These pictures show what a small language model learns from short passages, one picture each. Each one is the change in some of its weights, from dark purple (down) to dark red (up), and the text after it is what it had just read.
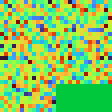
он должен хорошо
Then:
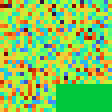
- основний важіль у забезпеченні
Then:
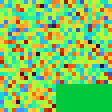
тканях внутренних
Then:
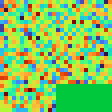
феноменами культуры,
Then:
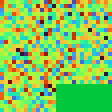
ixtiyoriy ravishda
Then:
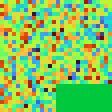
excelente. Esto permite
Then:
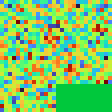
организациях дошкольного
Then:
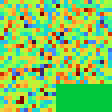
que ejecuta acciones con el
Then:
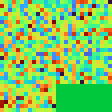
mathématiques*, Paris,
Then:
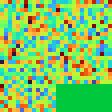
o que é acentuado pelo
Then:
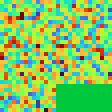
e a saúde pública. Além disso,
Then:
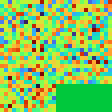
- 🐄 Latte
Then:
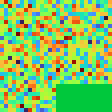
to'g'ri keladi.
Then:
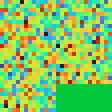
volumen de producción disponible para
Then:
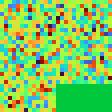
jours après la fin du
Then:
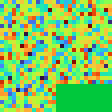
tufayli mo'tabar
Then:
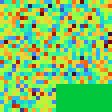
Anahtar kelimeler:
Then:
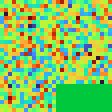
ikkala jins vakillari
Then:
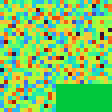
vocês dizem carinhosamente
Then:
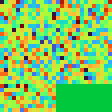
dekabrdagi 975-sonli
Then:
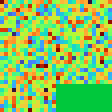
High German Heroic
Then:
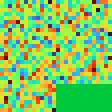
и целый ряд других
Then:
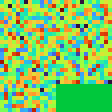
экономической устойчивости и
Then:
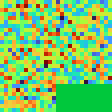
bois, unga beriladigan
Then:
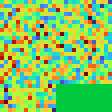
multiplicidad del ser, la
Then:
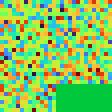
Зараз його твори з
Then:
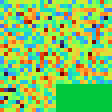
la misión institucional, que
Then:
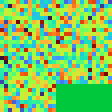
Получены активные
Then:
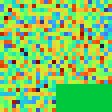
mayor grado el cumplimiento de
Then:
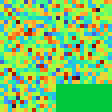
которые учитывали бы потребности
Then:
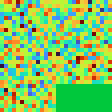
y reuniones FUTUROS
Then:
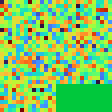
incluso si se resolviera
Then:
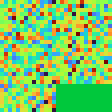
ish shakllariga rahbarlik qilishning
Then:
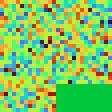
deprinderilor: de
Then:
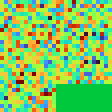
ko'proq amaliyot orqali
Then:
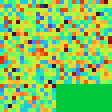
улар ўзлаштираётган
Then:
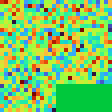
bo'lgan uzunlikka
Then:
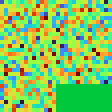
del cerebro humano, como
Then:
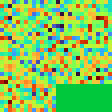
yang dimiliki oleh PT.
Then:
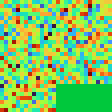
status. Ўзбекистон Республикасида давлат
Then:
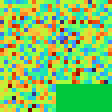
1993 e incluída no livro
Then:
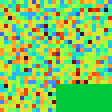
ilk yillaridan qabul qilingan barcha
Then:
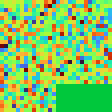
al., 2021). Estudos indicam
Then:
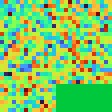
enamel, the object is
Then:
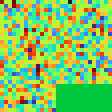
for usado na mistura com
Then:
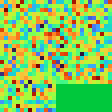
2) этап планирования и
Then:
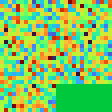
huquq egalari); IT –
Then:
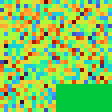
ega bo‘lgan ota va
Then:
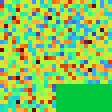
une activité délicate, un
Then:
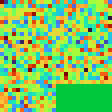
ADP oranı ise
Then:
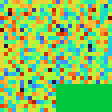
4. Ibraimov X.,
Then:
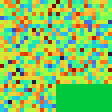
een juridisch kader, dat
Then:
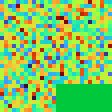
ajratilib, nazariy hamda amaliy
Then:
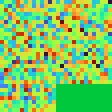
составил 39% из числа
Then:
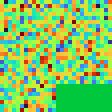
старшеклассников на
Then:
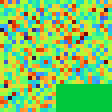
più: è persona, nel
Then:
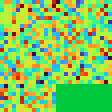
notes on al-Hakim
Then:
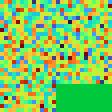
by others?” Aan
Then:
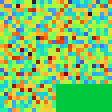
asarlar bilan tanishishga bo'lgan
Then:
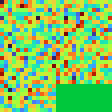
yang berlomba-lomba
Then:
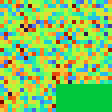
фінансування не є
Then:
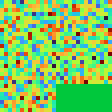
rivojlantiruvchi muhit yaratiladi.
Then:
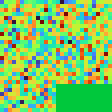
faziam então o prefeito
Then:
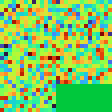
\overline{1, k}$
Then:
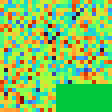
que se exacerba 72
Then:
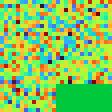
муҳим ишлаб чиқариш
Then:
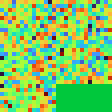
80'lerde ve 90'larda
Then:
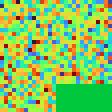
du nombre d'épis a
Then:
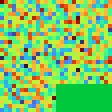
padronizados, o que
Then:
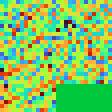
ruxtıń tiykarı
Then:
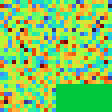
ordenados em duas grandes categorias
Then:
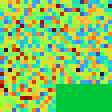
ст.53 Конституції України
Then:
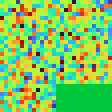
de conținut a devenit
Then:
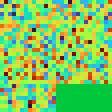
APRM es legalmente protegido
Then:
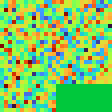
–“Fozil odamlar
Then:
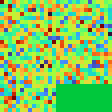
emigratório e dos anos de
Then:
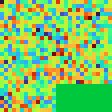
qaror, chunki agar
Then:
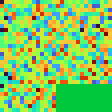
event, basis, detail,
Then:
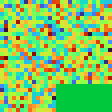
коммуникация достаточно
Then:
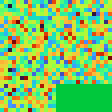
Согласно ГОСТ Р
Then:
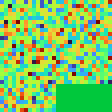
гепатита применяемых
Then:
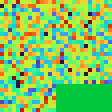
modalidade legítima e eficaz
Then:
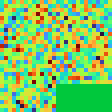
dunyoda savobli ishlar bilan
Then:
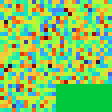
qo'llaniladi. Ushbu maqolada
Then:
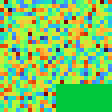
nl. over het slechte
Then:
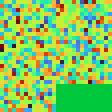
plano de cuidados a partir dos
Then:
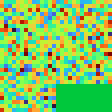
INTERPRETACIÓN DE
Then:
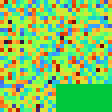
в случае P1P.
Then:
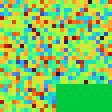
2 METODOLOGIA O presente estudo
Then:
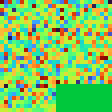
**Decreto-Lei nº
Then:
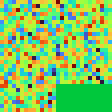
Fondsanteils auf einer
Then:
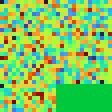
uning chegaralari tenglamasi
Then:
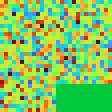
Kohlenstoff gebunden,
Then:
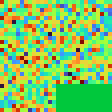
área da bacia, índice
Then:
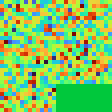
samarali metodlarni tanlashlari kerak. Ushbu
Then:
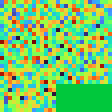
áreas da administração tais como qualidade,
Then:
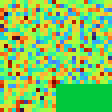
creaturas son, originariamente
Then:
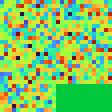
mata pelajaran matematika;
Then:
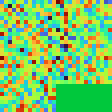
времени, что придает их
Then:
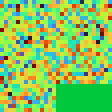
мумкин. Беморларда
